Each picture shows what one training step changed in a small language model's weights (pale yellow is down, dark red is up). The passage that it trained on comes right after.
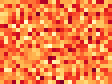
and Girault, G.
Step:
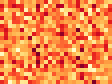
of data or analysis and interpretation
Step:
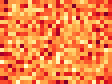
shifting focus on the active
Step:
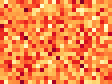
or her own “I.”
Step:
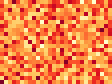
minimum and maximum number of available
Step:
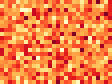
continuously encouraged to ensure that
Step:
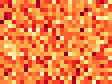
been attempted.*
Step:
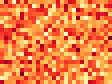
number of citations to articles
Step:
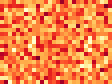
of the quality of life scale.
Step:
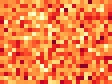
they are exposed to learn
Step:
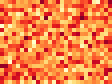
and discomfort in the
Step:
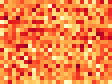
been employed in obstacle
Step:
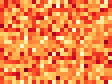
that was severely affected by
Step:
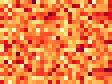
through initiatives such as social
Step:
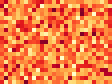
paradox of Zeno
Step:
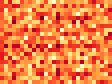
of 19, whereas, the
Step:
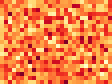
within the Dutch Research
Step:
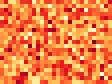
Standar Deviation Range
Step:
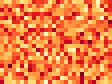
in the dietary intake
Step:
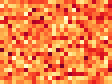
histopathological examination showed
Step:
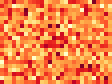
more circular economy in Europe
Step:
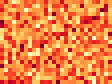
*Alternaria* are
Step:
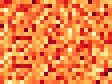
factories have been built in
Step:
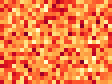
important to explain to policy
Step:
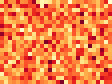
the six identified factors. Since
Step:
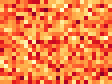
schools and boarding schools with
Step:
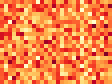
themselves of absence of
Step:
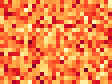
provide guidance and assurance
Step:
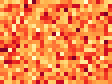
the problem of violence.
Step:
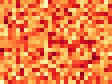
by smart inhouse
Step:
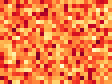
abusive triggers
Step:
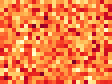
diagnosis, some patients with
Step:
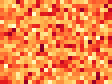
analytical challenge during development of a
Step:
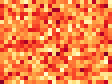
increase was observed in the mean levels
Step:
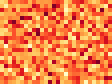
on dibenzyl or
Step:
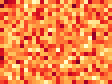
portability efforts, and performance
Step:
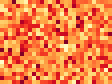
It's worth mentioning
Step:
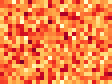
Higher Education Institutions with
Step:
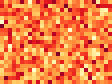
Integration” and
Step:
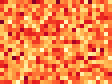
C.J., The elastic
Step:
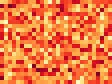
arrangement rotational
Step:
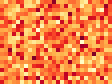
density (%) Frequency
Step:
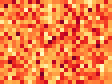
promotion of more Active
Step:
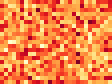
reference values and compare them with
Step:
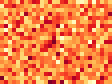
efficiently. Moreover, most
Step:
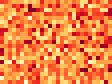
communication is critical for the leadership
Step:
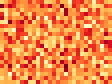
New York, Saint
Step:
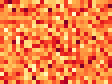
groups – supporters and
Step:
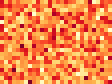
emanate more than three lines
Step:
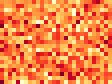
girls and women in
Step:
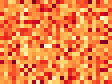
curve (RC) is an
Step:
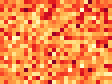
who had recently lost a
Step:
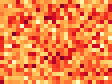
among periods compared to the first
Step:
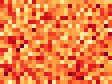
CNS infection in
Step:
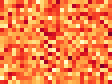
will be made available if requested
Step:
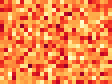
Abstract—The advent
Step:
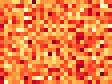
(DNNs) for
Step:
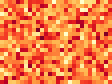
linked signal transduction
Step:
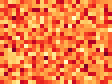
in Tagalog.¹
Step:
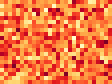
pathogen research as well as
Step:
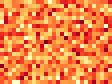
of the sustainable maritime
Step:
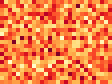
at a specific time, this method
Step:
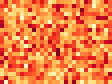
(the diagram) is not
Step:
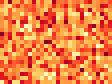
the logarithms of the
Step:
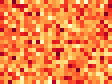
escalated to 700
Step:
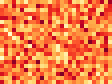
applied in the analysis of SOC
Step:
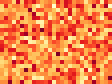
that discards children and older
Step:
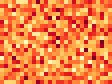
doing many abdominal
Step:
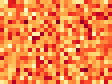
3rd session last for
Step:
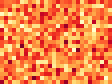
discussion. - Cannot find
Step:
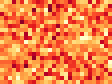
that the dataset consisting of
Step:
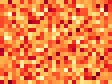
acids: (i)
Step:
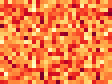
communication technology in teaching and learning of
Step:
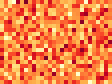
pour les startups
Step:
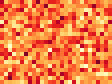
relaxation time τ and
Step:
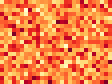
Starling (*S.
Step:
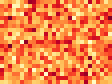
this survey, we have only used
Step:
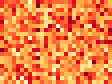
louder each cup can
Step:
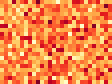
subject-object relations for the
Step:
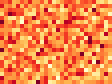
Organic Eprints
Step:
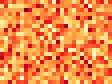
approved? Once a
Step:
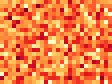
Alam F ⁵ .
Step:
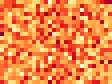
of several species, provided data on
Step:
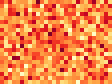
plane. A few fibre
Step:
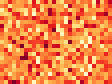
Compressive strength testing & analysis
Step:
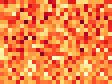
enough flexural strength and
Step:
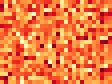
topologies (a) voltage
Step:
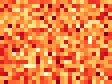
others) in relation to the
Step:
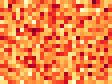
source material following the method described in
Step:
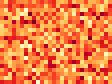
of young immigrant
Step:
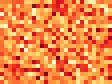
undergo to electronic
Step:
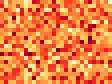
simulation and distribution of BPs
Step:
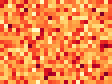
three research experts. A
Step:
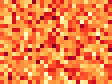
power turbine speed and gas
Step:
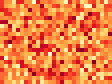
but Similar Spelling and
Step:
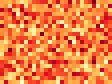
materials in the future. 1
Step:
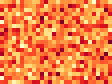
of interest that could have influenced
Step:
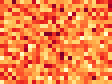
without the use of any additive
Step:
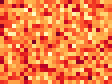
this TL configuration,
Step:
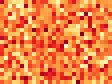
salivary gland
